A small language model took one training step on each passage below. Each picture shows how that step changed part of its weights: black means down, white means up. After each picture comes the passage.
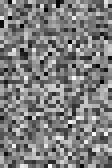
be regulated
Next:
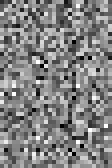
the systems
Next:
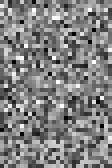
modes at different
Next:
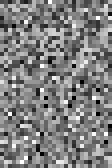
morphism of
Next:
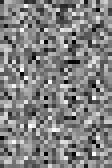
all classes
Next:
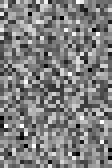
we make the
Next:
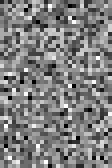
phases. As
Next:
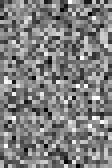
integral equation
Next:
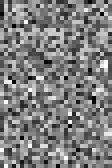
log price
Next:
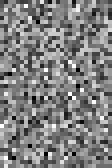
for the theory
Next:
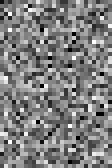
canonical structure
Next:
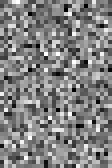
As $c$
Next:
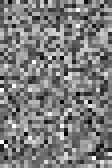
en *Las
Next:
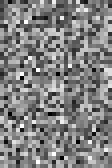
day or
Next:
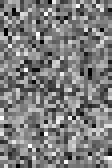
\Omega $ such
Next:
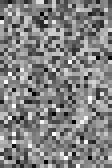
isomorphism of
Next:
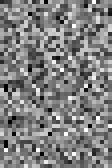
$E$ and
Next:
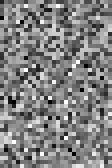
in our paper
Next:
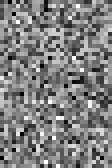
as a problem in
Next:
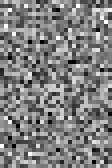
critical point
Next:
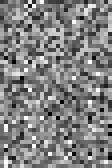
compared to a
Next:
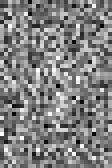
The idea
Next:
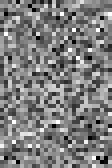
que não a
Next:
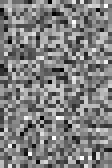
geest in
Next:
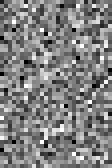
each quarter
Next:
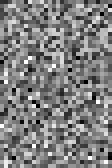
correspond to the
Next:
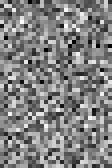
also compactly
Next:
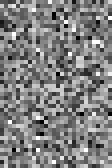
es más
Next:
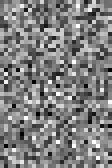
consider a sequence
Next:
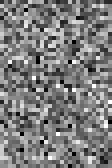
show that a distribution
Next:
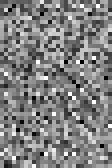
and the online
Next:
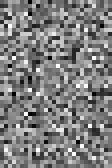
The State
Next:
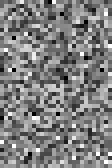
chiral system
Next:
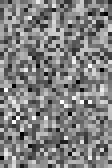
was large enough
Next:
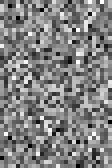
this ordering we
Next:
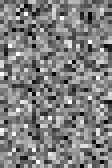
\beta \cdot
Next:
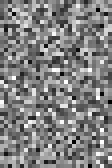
it can be shown
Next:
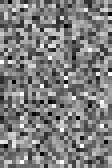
a merger
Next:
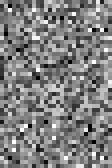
features which
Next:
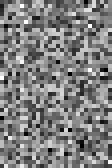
book IM
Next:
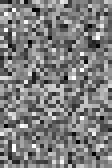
case (i),
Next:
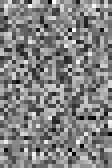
the best
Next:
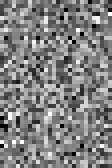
the index
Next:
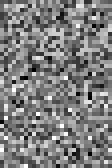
according to
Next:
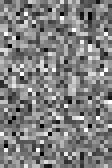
\infty$ and
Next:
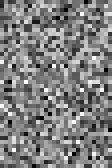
framework for
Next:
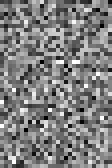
be in the
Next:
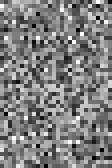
the same as for
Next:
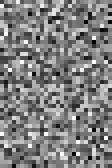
metric space,
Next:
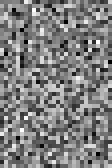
etc. to
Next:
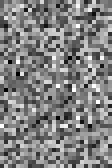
considering the
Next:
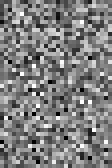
fairness between
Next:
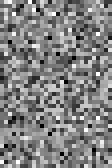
true and 0
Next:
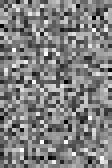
a set,
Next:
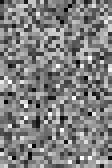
simple graph
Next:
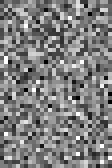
we describe the
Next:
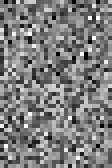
comb lines
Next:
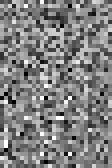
that in the
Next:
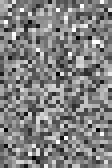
esta vez
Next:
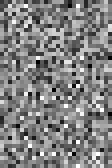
this generalized
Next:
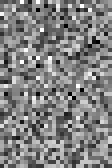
the minimality
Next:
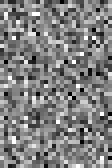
the following Theorem.
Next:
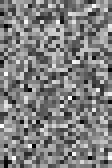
than to the
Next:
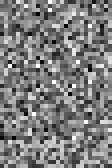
gamma big
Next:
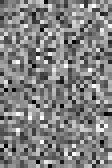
one variable
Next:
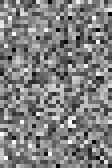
discussion of
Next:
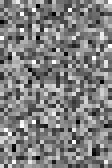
A standard
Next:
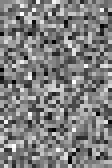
gap of
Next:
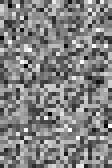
study during
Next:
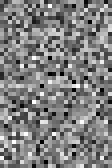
local properties of
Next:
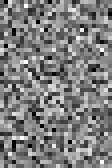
even for a
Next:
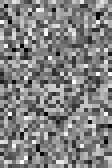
must prove
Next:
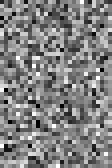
identified by its
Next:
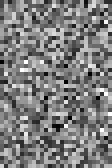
results let us
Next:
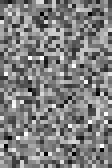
is no more than
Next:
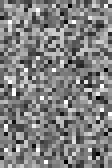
paper. This work
